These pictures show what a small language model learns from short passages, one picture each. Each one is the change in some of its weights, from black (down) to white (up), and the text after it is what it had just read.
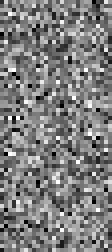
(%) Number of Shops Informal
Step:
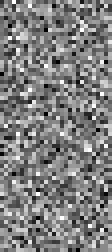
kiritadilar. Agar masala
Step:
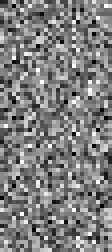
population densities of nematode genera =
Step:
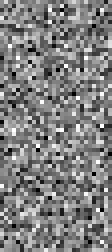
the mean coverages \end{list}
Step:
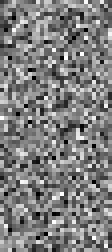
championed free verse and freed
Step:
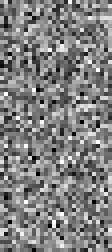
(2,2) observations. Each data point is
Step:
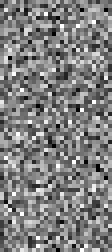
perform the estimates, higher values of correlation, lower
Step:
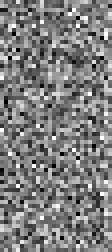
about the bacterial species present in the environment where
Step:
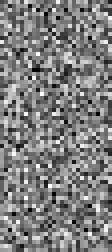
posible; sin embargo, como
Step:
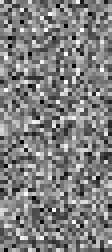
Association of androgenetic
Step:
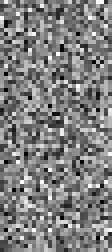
low-complexity method based on the {\it
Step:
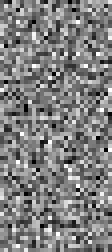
A cynical reader might wonder as to
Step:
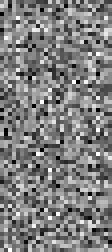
pressure and prevent bleeding from the
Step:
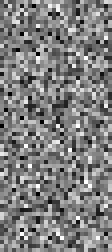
colliding with the surface is equal to the volume
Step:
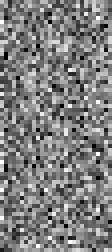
сировини для кондитерської
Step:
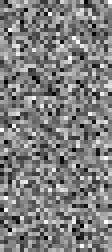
and mobile usage. At the same time
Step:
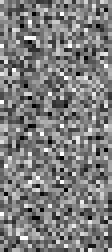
the obtained parameters in the first step to compute and
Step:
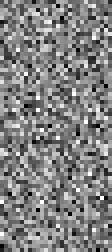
line-to-continuum intensity ratio
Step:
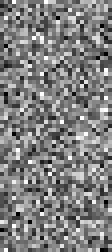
vermittele, und zwar
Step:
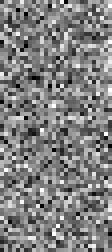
the components of USNO-B1.0
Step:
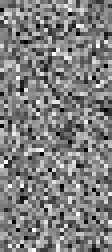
messages, the results demonstrate that
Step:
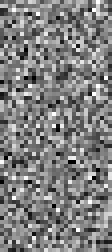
system behaves more like a spin glass than a
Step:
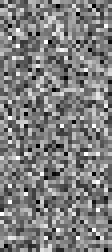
pulse profile we employ. The highest energy
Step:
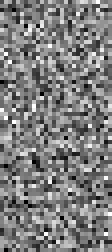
and 1–3 are displayed, while
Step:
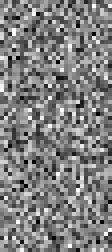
by the agency’s Data Adapter. The
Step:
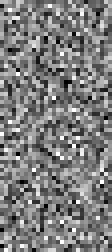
fransuz adabiyoti adabiy
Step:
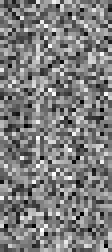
\dots + X_n, \theta(t)
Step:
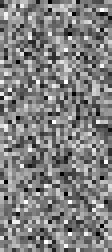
progresso impulsionado pelo momento
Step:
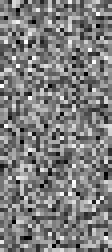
of the light recorded by the camera was
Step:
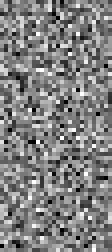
states are looped concurrently, but only
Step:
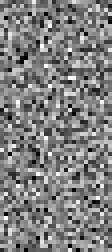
that $k_H + k_S +
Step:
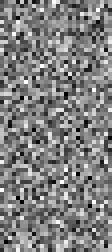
органлари томонидан 2018
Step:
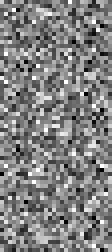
أغيلي⁽¹⁾ الذي
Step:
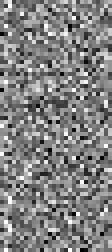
huquqlari va erkinliklariga
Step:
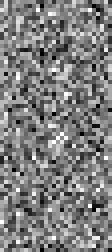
Развитие и широкое
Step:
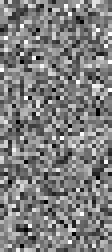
readiness, Health literacy, Senior high
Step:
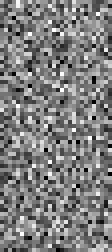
generator matrix of the polar code (see
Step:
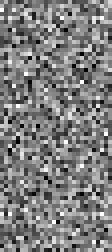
600 North Park Street
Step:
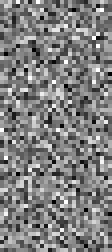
and plastic features according to the classical schemes
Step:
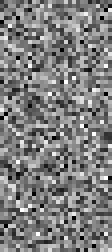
shown in 5 respectively. Train and test results show
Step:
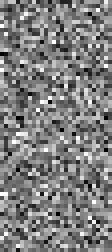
This perceived usefulness is considered as one
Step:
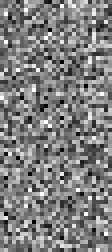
the following structure, \bea &&{\bf
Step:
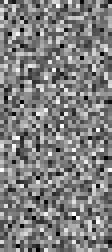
configurational space of the system. The equivalence
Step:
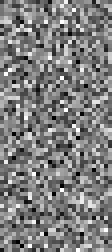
de Engenharia, Universidade de São
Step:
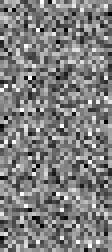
The focus of this thesis will be the measurement of
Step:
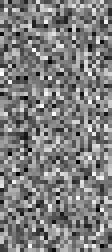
analysis leaves us with the data set starting in
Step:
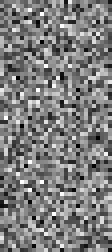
real number, and $\alpha >0$ is the step
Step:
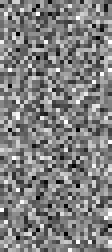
singular actualiza lo reproducido.
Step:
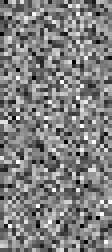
inactif Terrasse ou
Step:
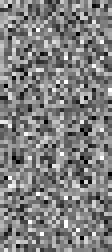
structural preservation, *J. Mater.
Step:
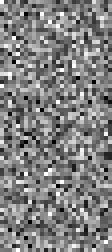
put forward a probabilistic scaling argument that
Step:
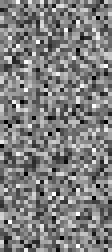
or forget where they put their car key.
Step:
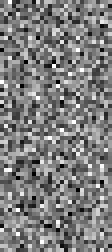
equally to this work.} \thanks{}
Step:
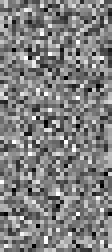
our spectroscopic distance is not accurate
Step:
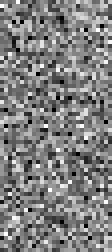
in social psychological research: Conceptual,
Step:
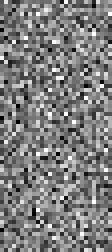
— be it very small errors — are
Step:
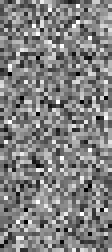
and right-most sites have different occupation
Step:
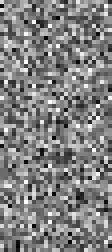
proporcionar maior potência, economia
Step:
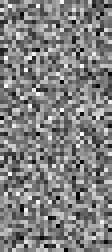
negotiation, transportation assistance, and
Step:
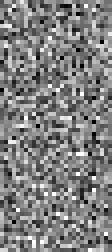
are the normalized forward and backward Bloch
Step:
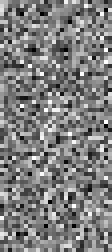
it is about twice the size of the largest
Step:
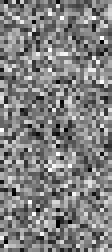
the in situ stellar halo in low-mass
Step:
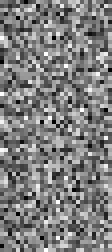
\hline \end{tabular} \par
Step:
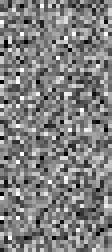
турдаги иллатларга
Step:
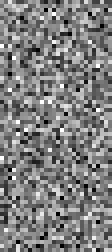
the Packard Fellowship program. This
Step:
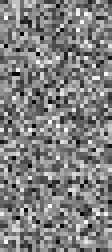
algebra embedding. We are
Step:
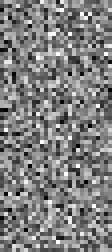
on “Synthetic Philosophy
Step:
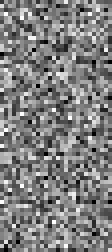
For our examples, we will assume exactly this
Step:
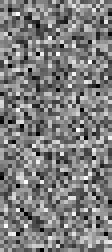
all the variables in equation 2.3 are known and
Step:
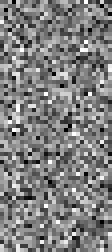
piedade ou revolta. Foi em
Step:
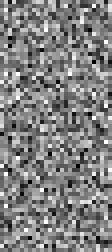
bandgap objectives at different frequency
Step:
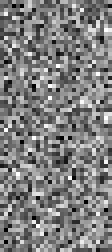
of the gluon phase space carefully by
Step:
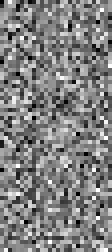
Maymounkov and Nazieres
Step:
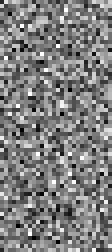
a method known as plug-in. A technological
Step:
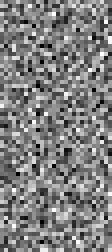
жидовскими песнями и
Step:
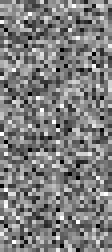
FIGURES 1–7.
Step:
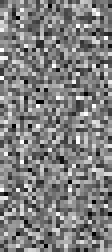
InlineAI capacity was demonstrated on three
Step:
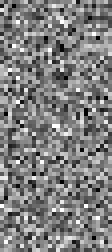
de toutes les contradictions de
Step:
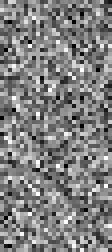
sababli profilaktika
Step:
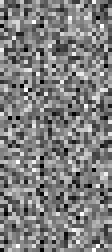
ослабляет излучение,
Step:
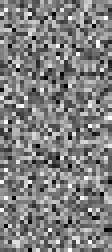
U (lola yaprog'i)
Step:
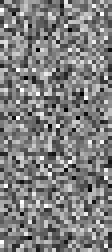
object is placed at the front
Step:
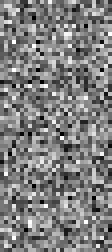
HJ, Rosen BD, Lima
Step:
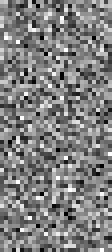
based on a double-$\Lambda $
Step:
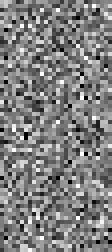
different faces of technology in teaching, how new tools
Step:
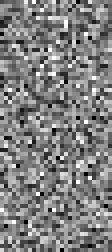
effect we discovered, does not
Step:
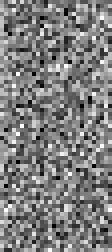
фракция по белковому и
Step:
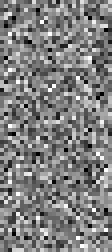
dias, conforme esquematização
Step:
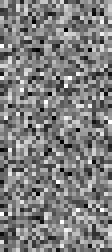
the DPPH, FRAP and
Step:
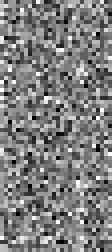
über die ursprüngliche
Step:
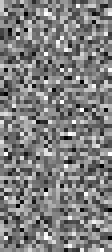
$ \gamma = \gamma^\dagger$
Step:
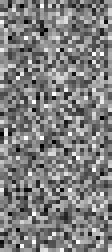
тотальном недоверии
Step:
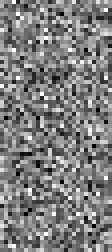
a list of the distance learning programs obtained from the
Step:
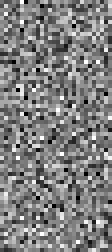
of the equations in our improved model was motivated
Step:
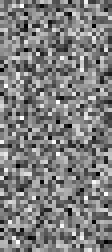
drug delivery systems to improve
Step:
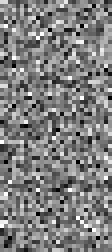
the uniform event increase or the uniform
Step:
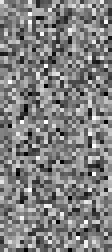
on the results obtained, it can be summarised that
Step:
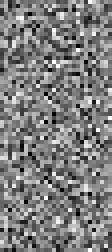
to specific request. The information retrieved
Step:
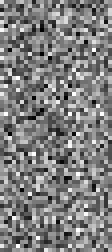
совместной реакции на
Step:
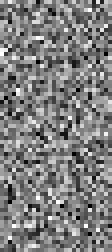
qualidade de vida pessoal e
